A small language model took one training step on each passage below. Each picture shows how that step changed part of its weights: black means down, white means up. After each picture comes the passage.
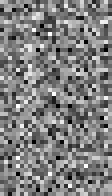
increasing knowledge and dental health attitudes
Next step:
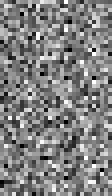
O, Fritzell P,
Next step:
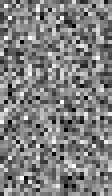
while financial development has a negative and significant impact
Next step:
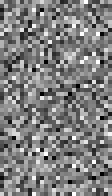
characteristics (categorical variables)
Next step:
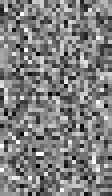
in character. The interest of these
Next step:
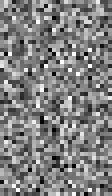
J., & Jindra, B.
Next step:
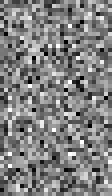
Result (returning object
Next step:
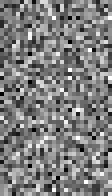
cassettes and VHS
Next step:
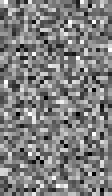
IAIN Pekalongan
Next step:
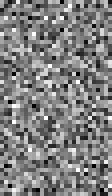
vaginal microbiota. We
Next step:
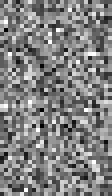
gender knowledge into the design and implementation of
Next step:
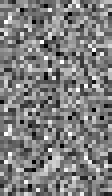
such as Heloísa
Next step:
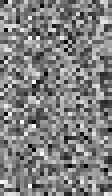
on the application of measurement models to
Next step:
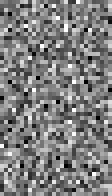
of salt pans. The area of
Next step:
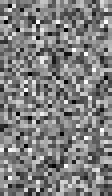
shown. The first word,
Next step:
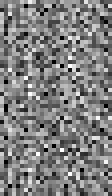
qualitative framework synthesis Review the
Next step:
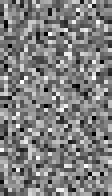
to the need of the faculty.
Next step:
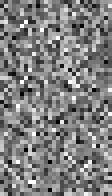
the rural markets further aided the
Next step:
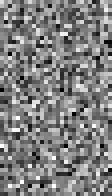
mentioned above, an AR(p)
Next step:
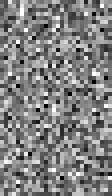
sources and grids. In renewable
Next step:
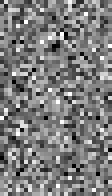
stage (infancy, childhood,
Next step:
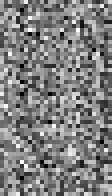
research tools used for the present study to
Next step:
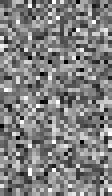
an identified threat, but not from all possible
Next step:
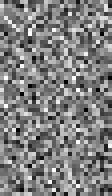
transitions as the most critical threats to
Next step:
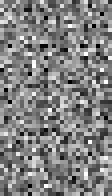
both micro service and monolithic service
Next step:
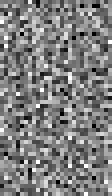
the century. Crucially,
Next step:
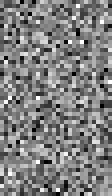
mobile ones. We introduce
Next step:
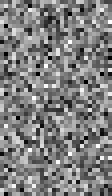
Two seedlings hill⁻¹
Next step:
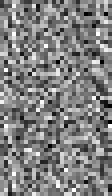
corpus bursae of
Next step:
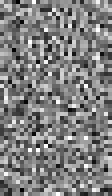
1, making the total count of
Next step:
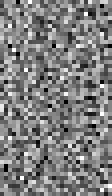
Outreach Centre in the
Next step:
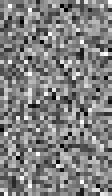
quantum yield was in all cases much
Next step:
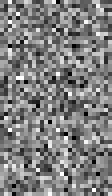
evolving economic and societal
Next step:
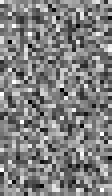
specific frequency content in the image in specific direction
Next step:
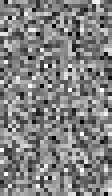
analytical procedures are an important and complex
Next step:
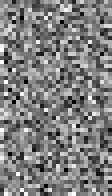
something new. This calls for
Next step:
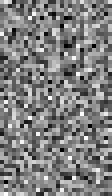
with multiple etiologies. Their evaluation
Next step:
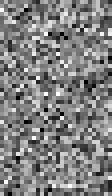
quite serving as decisive
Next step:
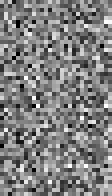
are functions of the state variables as shown in
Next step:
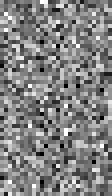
Attribution License (CC
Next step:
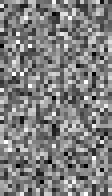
Additionally, thematic analysis revealed challenges
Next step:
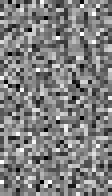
cell carcinoma is 20%
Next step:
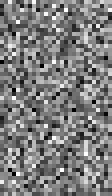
age, or occupation suggests that
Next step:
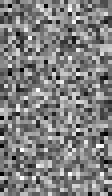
statistics. Regarding the level of
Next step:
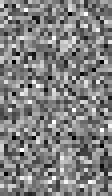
\theta_2 \cdot \dots
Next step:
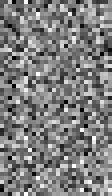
the research can be summarized as
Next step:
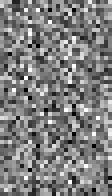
the average number of eggs laid
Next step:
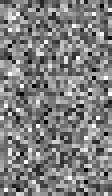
revegetation efforts to enhance the
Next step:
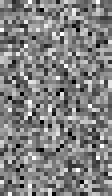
He ignored rural poverty
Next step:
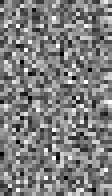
the amount of waste generation, and limit
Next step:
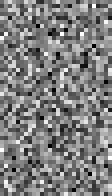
define the scope of a
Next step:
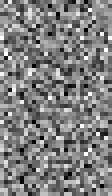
from the hardware device to a
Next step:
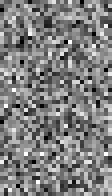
invasive infections are widely
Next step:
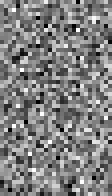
Salicylic acid, a compound produced
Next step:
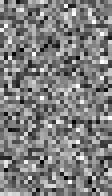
Philosophy of the
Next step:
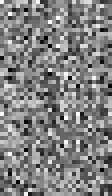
Authors: Nicola
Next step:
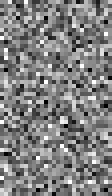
variable related to the process. It is an
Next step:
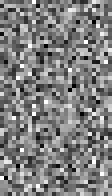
us – no matter how large its
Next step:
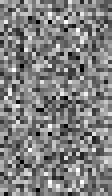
had no involvement in study design; in
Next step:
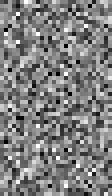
traditional uses and innovative applications of
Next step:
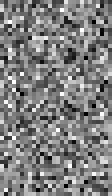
two complex forming moieties present in
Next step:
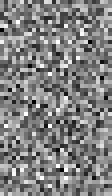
narrative. Figure 8. Rising
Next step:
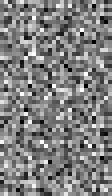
Deep Residual Learning for
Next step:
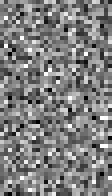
even though it only becomes gradually
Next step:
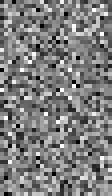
text: Este proyecto
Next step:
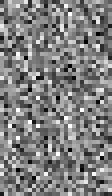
μM catalase, 300
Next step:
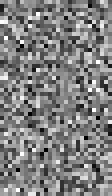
inform users or third parties DC
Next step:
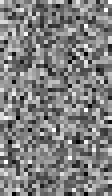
a little) Theorem
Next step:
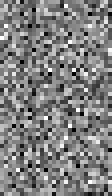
± 0.5 ppmv) with
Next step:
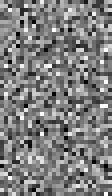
cause death especially in women. In this
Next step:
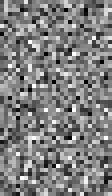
around the world, posing enormous
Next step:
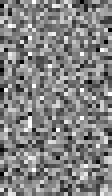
LULC types during the period
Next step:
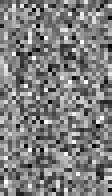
fiber filters of 15 cm in
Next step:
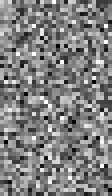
explained by the host characteristics, rather
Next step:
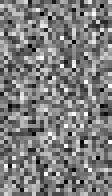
24 - NQ/TW dated
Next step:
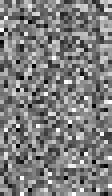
release of higher concentrations of the
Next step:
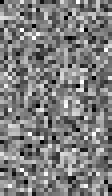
animation, an avatar's behaviour
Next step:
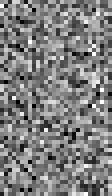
that the suggested FRCNN
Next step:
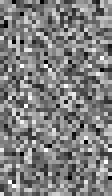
the maximum gray level and the number,
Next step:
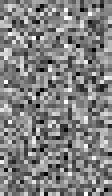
but then there was an explosion near
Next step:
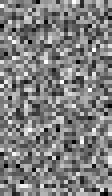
labels in an online fashion,
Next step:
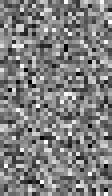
complexes. A polymeric structure as
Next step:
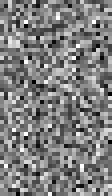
specification 4 it holds that
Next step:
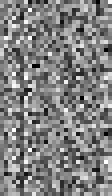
factor is given in Table 4. Table 4
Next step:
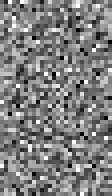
insights essential for optimizing VAT performance under
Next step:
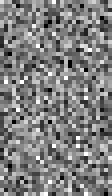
lung cancer and the most common one
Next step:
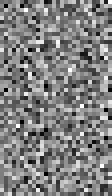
accounting for 57% of all
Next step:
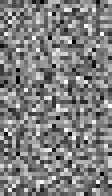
is capitalism. John and
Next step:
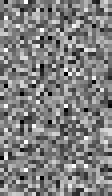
data and materials The data to support the present
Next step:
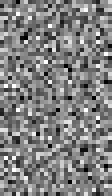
is completed within 3 to 5 minutes
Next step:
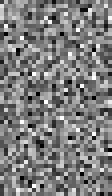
the Limits of Transportation &
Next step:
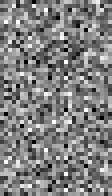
animals and humans. Among these
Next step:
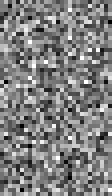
others. Due to its large population,
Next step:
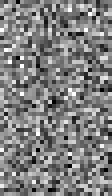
and etc. In the upper part of
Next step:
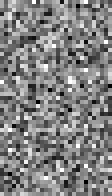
extremely resource-constrained.
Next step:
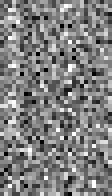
nicotinic, which is
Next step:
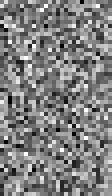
priorities and strategies High 100 75
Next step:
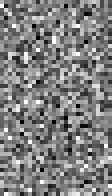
information on socio-demographic characteristics and
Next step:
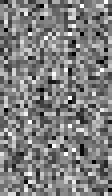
bioclasts in the lower
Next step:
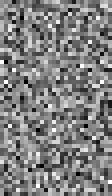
something that can be controlled and
